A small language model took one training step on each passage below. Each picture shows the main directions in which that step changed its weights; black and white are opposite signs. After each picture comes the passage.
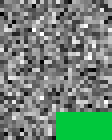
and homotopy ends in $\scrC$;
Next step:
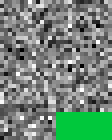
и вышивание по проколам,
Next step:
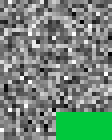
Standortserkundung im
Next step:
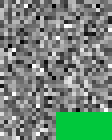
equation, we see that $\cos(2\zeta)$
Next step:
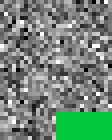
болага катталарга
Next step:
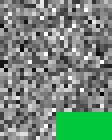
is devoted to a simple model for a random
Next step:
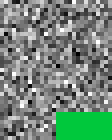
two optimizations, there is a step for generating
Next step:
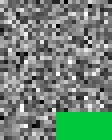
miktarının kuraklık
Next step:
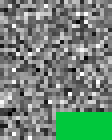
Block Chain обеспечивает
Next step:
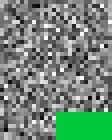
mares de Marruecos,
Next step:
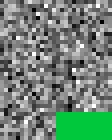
ta'sir o'tkazmay
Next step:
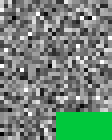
the limit, only jumps of ``infinite
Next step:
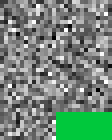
of each type of the above equations referring for
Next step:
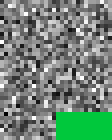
et le comptable est liée à
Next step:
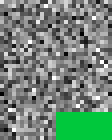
\eta_\varepsilon$, so we are going to
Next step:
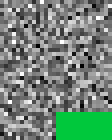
DUA Pautas DUA
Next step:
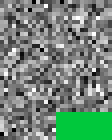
\maclA _s'(\cc d)\quad
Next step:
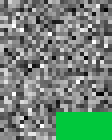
життєві обставини особи,
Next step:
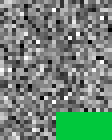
the contrary it is necessary to use lines
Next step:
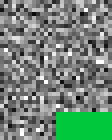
в зависимости от условий
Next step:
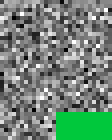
Listrik di Indonesia,"
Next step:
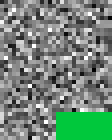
que aprovechen al máximo las
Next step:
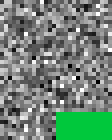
bundles with connections of fixed
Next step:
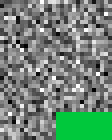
отраслях государственного
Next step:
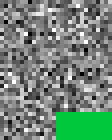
n}m(i/n)=\infty$ and
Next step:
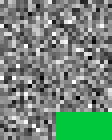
\S \ref{strong}. Although this
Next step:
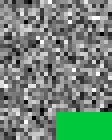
concernant l'accès aux
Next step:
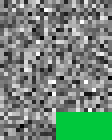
in the following argument, we shall use
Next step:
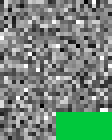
3 (Київ, Поділ) 26
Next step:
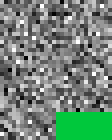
formula \cite{H2}, the entropy
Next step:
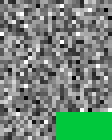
violência, em especial a
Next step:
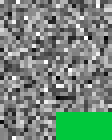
all ``strong'' end sums which have a certain
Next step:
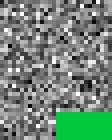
در بالاترین درجه
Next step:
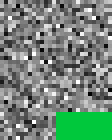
mondeling te wijzen, maar
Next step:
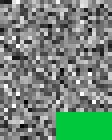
van wildernisvlees eet 300
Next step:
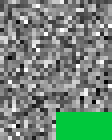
ekib parvarishlash uchun qulay
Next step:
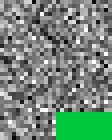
L. Miclo, \emph{Spectral
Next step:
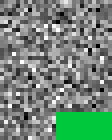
This made a considerable impact on the dynamics
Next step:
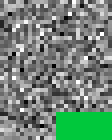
isomorphic to the $W$-noncrossing
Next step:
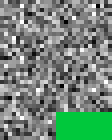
generalises the model situation presented in Lemma
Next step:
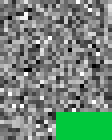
La dispersión geográfica de
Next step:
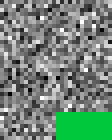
- Islom Karimov nomidagi
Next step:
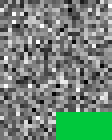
seen from the tables, all algorithms
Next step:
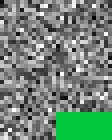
Knapp zwei Drittel der
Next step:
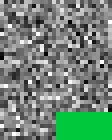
representation $\pi$ is irreducible. By
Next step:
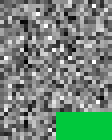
$\cB$ ramifies at the infinite point
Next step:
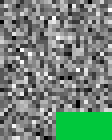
D. $$ But this is a contradiction since
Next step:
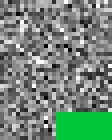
term “culture of quality” with
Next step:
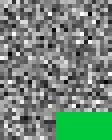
y los tutores. Asimismo, los
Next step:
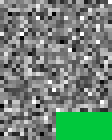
effectiveness in practice. Also,
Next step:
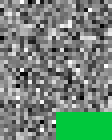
работа непосредственно
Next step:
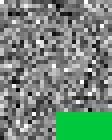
Geobotanicus. Abb. 3
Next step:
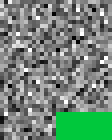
equisetifolia*), pada tanaman
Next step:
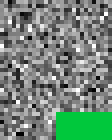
является разработка методики
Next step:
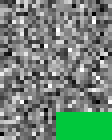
(2010). Estimating the
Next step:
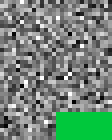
к рутинному труду
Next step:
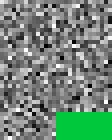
Piscina elevada (solta do
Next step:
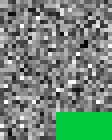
menor transmitancia térmica pero
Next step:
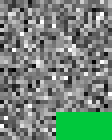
\end{pmatrix}$$ has trace $t = x
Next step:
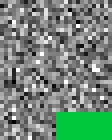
una dimensión clave en la
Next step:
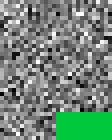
oportunismo y el arte de lo
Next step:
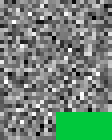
copyrighted component of this work in
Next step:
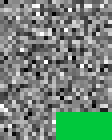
is smooth; it determines the curve up to a
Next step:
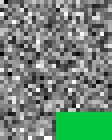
Engenharia de Produção e à
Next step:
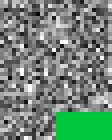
João Pessoa, PB.
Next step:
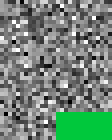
Bewegung „absprengen“ Die
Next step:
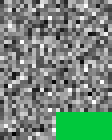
is a subset of $\A_0.$ There is
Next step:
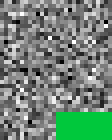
parece mostrar que no sea
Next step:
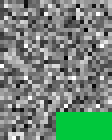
is clear that the lines $x=0$,
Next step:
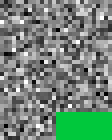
Young People and Politics.
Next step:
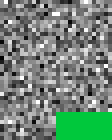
the entries in the rows weakly
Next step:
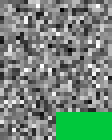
\ref{fig:fun-values} shows
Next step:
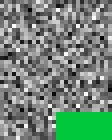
el divulgar parte de sus resultados les
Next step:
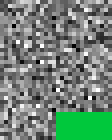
with its risk-averse equivalent. The
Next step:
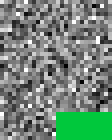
frecuentes problemas de personalidad,
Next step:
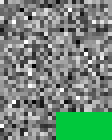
bertujuan untuk mengevaluasi
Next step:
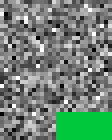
erkektiń ómirlik
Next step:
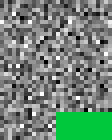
$1$ and therefore, this would not lead
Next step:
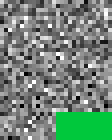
promieniową (*a.
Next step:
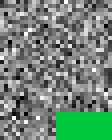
veremos que también lo hubo con
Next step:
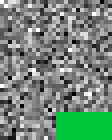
to be a little careful
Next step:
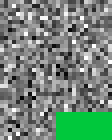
each }b\in X_{0}\cap
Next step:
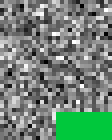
that $X$ has only double normal
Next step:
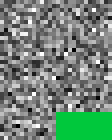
K^\times$, and if $(k,s)\neq
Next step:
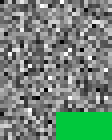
such that $|x|\leq 1$ and
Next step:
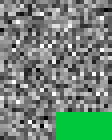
elegido] que es 0.45.\\
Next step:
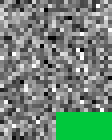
of dimension $n$. Here $\Delta$ is the
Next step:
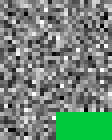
for a unit order at each limit of the limit order
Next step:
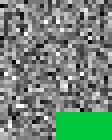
check that any such $\phi \in
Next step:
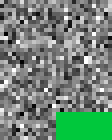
a group $G$ with the properties: (a)
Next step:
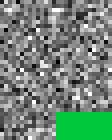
Norm Systems} Let $v$ be
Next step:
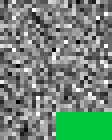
Третьої хвилі / О.
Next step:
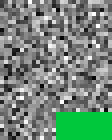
the National Research Foundation of
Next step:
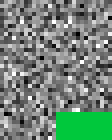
symmetry, it follows that $h_{\omega}$ is
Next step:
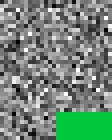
$ defined on some sufficiently rich probability space
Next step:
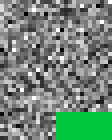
subsets of a linear ordered set $(X,
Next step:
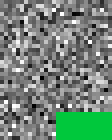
bosqichli model bir vaqtning
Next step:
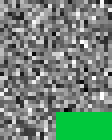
tinggi. Perusahaan dengan
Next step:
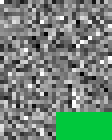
пьес, написанных в то
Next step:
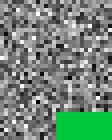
de uma supremacia branca nos
